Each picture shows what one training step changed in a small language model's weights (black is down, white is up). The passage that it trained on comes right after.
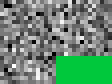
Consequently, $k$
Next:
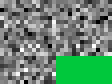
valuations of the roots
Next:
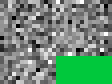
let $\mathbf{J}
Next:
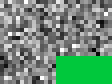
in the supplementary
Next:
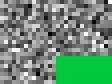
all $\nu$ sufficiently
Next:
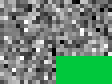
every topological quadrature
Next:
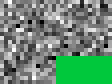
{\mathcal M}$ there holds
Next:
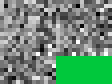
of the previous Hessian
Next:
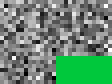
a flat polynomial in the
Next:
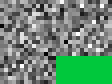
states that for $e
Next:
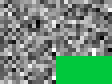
are now ready to
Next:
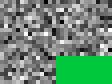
matrix theory. See,
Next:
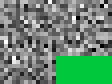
very wasteful.
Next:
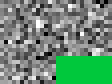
< +\infty$, where
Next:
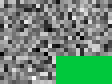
game is going for
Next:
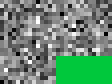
defined over the extension obtained by
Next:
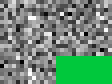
with a neighbourhood
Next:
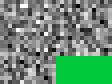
surface hyperbolique
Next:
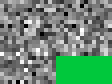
applied locally in physical
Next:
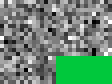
will be useful in the
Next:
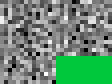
\qed \proofc of
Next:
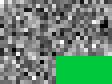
well as the probability that this
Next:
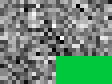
degree $d$. If either
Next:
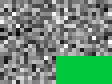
\end{equation} When
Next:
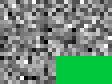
on } \Gamma_s
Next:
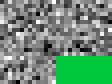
\searrow} & \
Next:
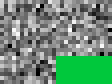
one block, then the second
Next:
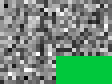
of the SGD
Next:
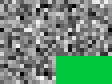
2k+1$; otherwise
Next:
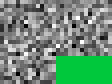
common choice is the {\it
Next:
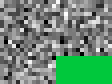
connected for general $Y$.
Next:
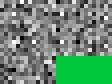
be a Noetherian
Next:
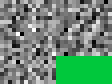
Proposition 3.4 of
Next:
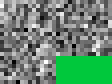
the affine action in the vector
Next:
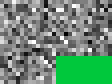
Paris 6,
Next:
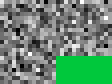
preserves the simplicial structure
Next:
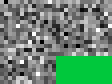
optimality result holds: If
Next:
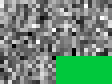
the set of all stationary
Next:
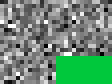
\mathbf{a} +
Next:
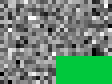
with two different time-step
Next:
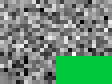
as additional elements in the solution
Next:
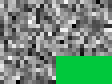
it suffices to show that
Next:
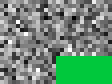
b(s)$ and
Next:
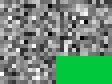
$\eta_B$ is
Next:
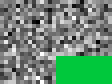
Normaliz. The next
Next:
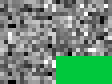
not know how to prove this
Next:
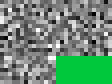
\noindent We show that
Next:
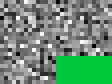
by way of a scalar,
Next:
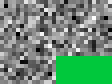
of cocycles for
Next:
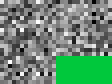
canonical coercion with
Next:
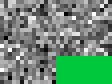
we prescribe the assumptions
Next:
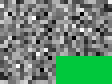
for $g \in
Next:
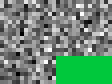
deformation theory of a morphism
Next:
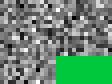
If $\F$ and
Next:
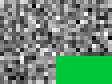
above discussed left-sided
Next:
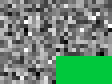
summation formula involving
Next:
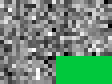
$m$ marked
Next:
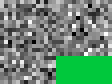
is finitely generated. The above
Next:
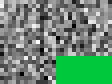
the state prediction is defined
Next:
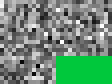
the unique invariant probability measure
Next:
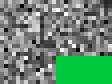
obtain an NLP,
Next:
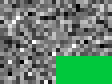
generated by commutators with
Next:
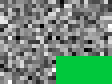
\col{ We study a
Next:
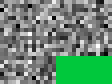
discard the most recent
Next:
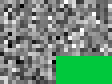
The arguments in case
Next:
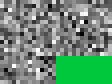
$f$ is defined for
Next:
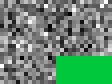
could be formed using
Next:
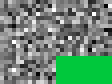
see immediately that on the
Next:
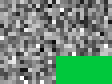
distributions in light of observed
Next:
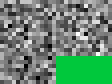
worthwhile to
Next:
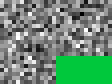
domains in projective space}
